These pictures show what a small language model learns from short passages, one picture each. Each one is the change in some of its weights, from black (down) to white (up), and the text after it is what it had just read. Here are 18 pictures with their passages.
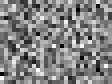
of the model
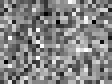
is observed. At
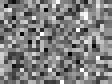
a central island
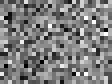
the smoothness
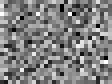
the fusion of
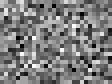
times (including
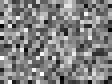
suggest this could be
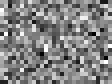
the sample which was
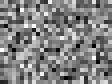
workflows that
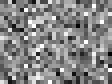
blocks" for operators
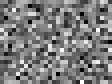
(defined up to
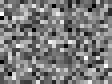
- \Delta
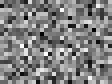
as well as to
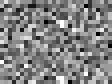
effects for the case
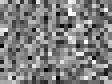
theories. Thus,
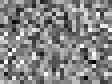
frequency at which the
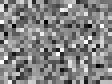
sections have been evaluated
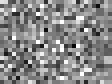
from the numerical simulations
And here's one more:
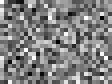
in a single
